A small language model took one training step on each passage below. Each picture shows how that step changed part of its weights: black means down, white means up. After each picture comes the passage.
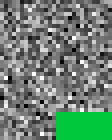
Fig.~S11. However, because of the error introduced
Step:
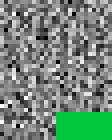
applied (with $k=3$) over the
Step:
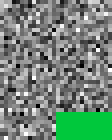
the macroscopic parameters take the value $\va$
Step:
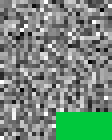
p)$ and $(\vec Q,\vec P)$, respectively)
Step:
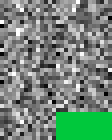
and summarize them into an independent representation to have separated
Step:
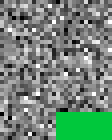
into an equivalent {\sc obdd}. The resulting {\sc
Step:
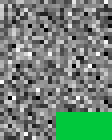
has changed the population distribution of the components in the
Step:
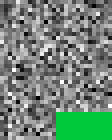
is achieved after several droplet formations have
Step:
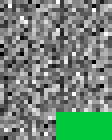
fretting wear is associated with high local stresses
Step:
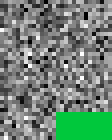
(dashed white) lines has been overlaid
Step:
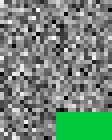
(leading to substantial modifications
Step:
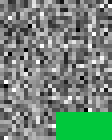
on a given Cauchy surface $\Sigma$.
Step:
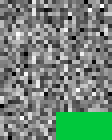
1.0$, dot-dashed for
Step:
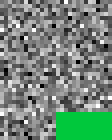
larger vision transformers with proprietary datasets of
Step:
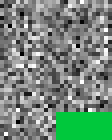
delta function at the origin of $C_k$.
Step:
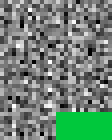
general two regions can be observed. The interior of the
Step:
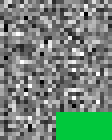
with a sunward side active area
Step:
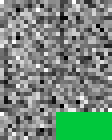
and from the European Union -
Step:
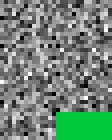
This allows us to see how the orbit lies in the
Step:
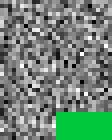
the dominance of valence quarks and gluon dynamics
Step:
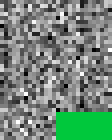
the EM vacuum. (Our analysis should also be
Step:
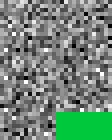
consistent property model.} The API must define properties
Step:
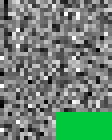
in the outer regions of the Solar
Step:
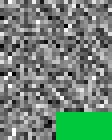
teach us a great deal about supersymmetric
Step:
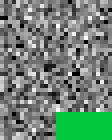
consecutive steps, where the last one was
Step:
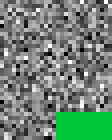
to correspond to the steady-state of a
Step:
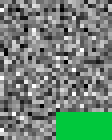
the unbiasedness of the watermarked distribution
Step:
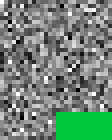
mass difference spectrum, $\Delta M_{\pi\pi}
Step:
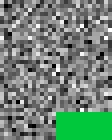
gradient $\mathbf{g}^{(t)}$ for local model
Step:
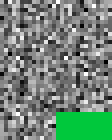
analyses of the classical wave model directly in
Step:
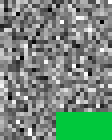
the number of consistent 6d supergravity theories
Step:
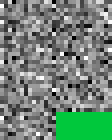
all, in this case the $B=0$ gauge
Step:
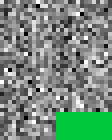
Such a MPS representation may be useful for example in
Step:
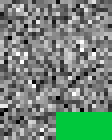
angle, gap, radius, bowtie size,
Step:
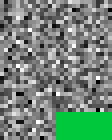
of the SSBC is based on an electric
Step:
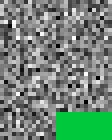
SQLJ obfuscator and it has
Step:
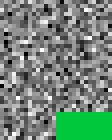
rates at low jet transverse momenta,
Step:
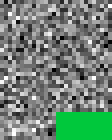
such spreading functions are contained in the so called
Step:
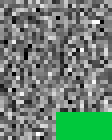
charge induced frequency shifts and perform simulations of space
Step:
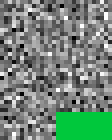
acceleration sites include the accretion disk,
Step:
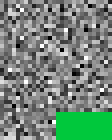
the particle-scale bridge strength via the
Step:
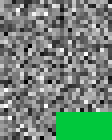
the kinetic part of the field equation, so when
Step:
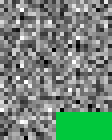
for formulating an OLAP-style complex query.
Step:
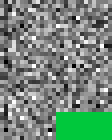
many scalar fields were studied in literature considering various
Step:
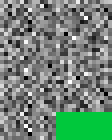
fitting by adding these newly identified source candidates
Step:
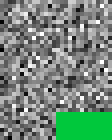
HJM model are derived. These formulas are used
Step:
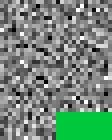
\endgroup Mathematical Aspects
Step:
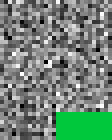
is important in not only molecular science but also real
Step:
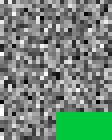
directly in front of each other. Such a
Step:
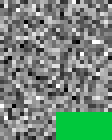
in Complex Mission Environments}
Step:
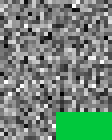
the main steps are briefly summarized
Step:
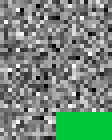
D_{n} \, $, and our task is to
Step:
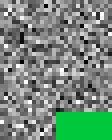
free space as \begin{eqnarray} {\bf
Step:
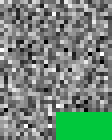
than 1\,fm are realized.
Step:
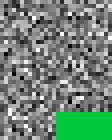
overlapping of administrative
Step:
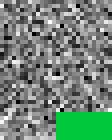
the universe to be older than its stars with
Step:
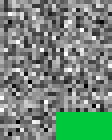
Nb of the bilayer in the regions where
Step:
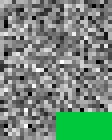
splits the droplet stream into 32
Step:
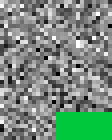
Grassmannian that is invariant with respect to
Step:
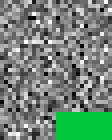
to obtain high-accuracy fits of Eq.
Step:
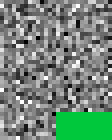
this subsection, we characterize the largest value of
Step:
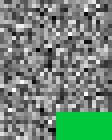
accelerating mirrors and charges, we
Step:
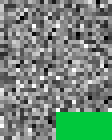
the two-point sum rules predict the mass of
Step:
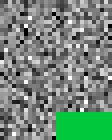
(4) we study our model using the exponential potential in
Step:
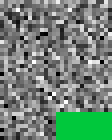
$L$ is also decomposable with respect to the
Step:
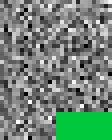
code are already not present in the bytecode
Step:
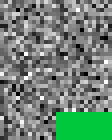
and the bi-static ellipse described in
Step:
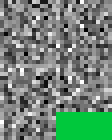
inputs – independent of x. Any function of
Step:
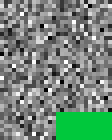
$x$. The $c/a$ ratio is also
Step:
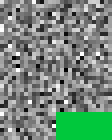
The traditional time series model ARIMA can
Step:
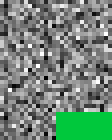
of field dwarf contamination. % %
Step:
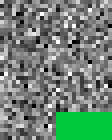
Since instructions are executed in a
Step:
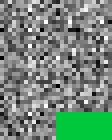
previous studies on $K\Lambda$ and
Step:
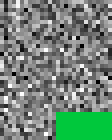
by either the \textit{Kramers} or the
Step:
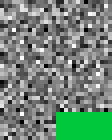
(41); and} \item{Section VII
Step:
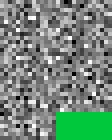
\author{Karolis Uziela,
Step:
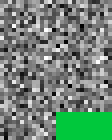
consider two effective benchmark Lagrangians involving a
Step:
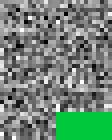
outperforms the baseline unsupervised
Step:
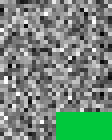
chosen to be perturbative, which suppresses
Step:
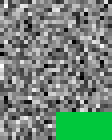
generator with time-dependent parameter} Let us
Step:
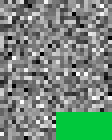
In particular, we consider separately the one-particle data
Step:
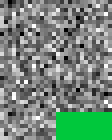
following reasons:\\ (1) The top quark decays
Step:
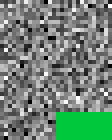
the field. However we must point out that since
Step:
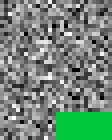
for the internal coordinates $y^m$
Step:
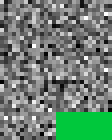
of neutrino oscillations has decisively proved the
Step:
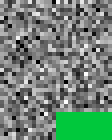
de Bruijn graph can represent longer
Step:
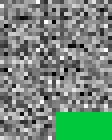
with a high-intensity optical laser.
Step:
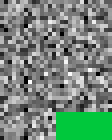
on given in- and out-degree vectors and
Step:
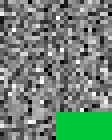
circular velocities of the galaxies ($V_{\rm
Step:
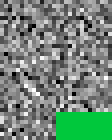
about 30 times slower than the heat-bath
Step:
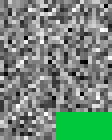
4, these three components should be considered as integrated and
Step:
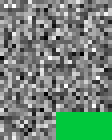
locating information of registered editors, such
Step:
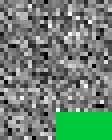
value of 8.8895 Å. However,
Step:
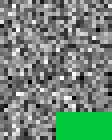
since this cluster (as most of the OCs here
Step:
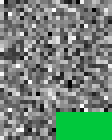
relationship of the Aretakis charges and
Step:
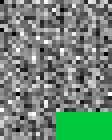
the motional ground state of two separate optical
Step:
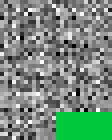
be found knowing that for neighboring
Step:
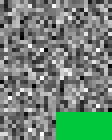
of these diagnostics is related to the fact that
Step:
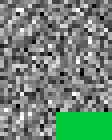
a $n$th order (scalar) differential
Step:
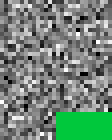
from a subset of nodes and their dynamics. The
